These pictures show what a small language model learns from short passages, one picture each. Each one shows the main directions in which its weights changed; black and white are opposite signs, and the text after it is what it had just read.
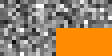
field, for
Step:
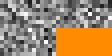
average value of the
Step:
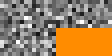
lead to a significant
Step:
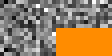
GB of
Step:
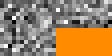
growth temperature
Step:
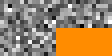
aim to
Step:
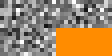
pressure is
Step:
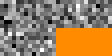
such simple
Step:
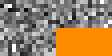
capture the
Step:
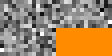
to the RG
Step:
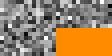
The complexity
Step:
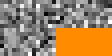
that the electronic
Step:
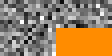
case, we
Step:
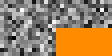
on top of
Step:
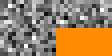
has at least
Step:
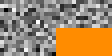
theta parameters in
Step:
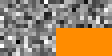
spectrum. The
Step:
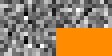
are color
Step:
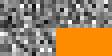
then used to
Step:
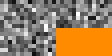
checks if
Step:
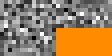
the SCF
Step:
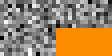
before the
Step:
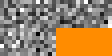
$ of Eq.
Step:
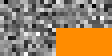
in size.
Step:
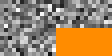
a speaker
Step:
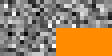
plane of the
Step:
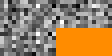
the NN potential
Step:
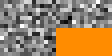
the ratio
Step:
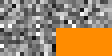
overall {\em
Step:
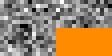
apply the
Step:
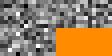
the disk
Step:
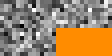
diagrams which
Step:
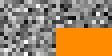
exciton at
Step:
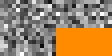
a rotation,
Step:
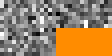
behavior of
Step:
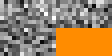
former as a
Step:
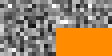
generalize the
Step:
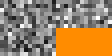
is the one for
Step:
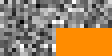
system regarding
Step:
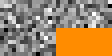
over participation
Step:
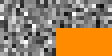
Weyl coupling
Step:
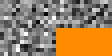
evolution -- galaxies:
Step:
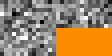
in transition metal
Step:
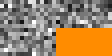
diagram of the
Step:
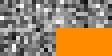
which has many
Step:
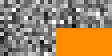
try to
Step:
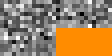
the NF
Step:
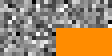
onto the
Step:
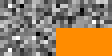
has the form
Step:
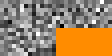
we have \[
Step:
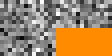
nature of the
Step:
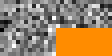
this paper, we
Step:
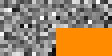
of code,
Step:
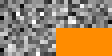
is used:
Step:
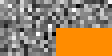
this end,
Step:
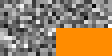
the Jet
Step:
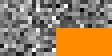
with the numerical
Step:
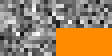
can compute
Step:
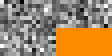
in computing
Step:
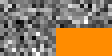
performed after
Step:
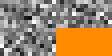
and extensive
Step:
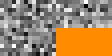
strong evidence
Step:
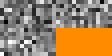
different grid
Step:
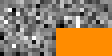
usual suppression
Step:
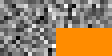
impacts of
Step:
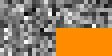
are transformed
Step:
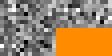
BHs from
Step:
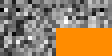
constructed from
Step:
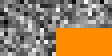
application of these
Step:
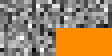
to gate
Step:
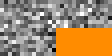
expressed in
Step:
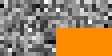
of view of
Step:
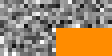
minimal model
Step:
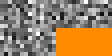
the execution
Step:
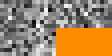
meter at a
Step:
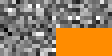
details see the
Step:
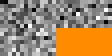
scanned over
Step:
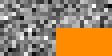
calculate the
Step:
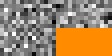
\nonumber \\ &
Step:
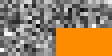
be clearly
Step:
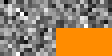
appearing as
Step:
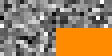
electrons and
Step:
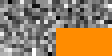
uses the
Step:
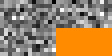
detected light from
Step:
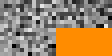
the material
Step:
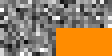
$M$ it
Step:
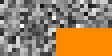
begin with a
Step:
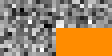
represents the
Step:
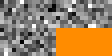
stars. A
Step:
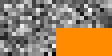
the X-ray
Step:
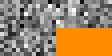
hole with mass
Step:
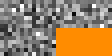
there should be no
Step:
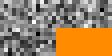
of a term of
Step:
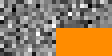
cases of 0
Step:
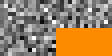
two trapping
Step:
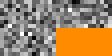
Universe was
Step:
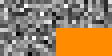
= \hbar
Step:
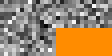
intermodulation spectrum
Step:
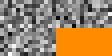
is conducted
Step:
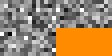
with the node
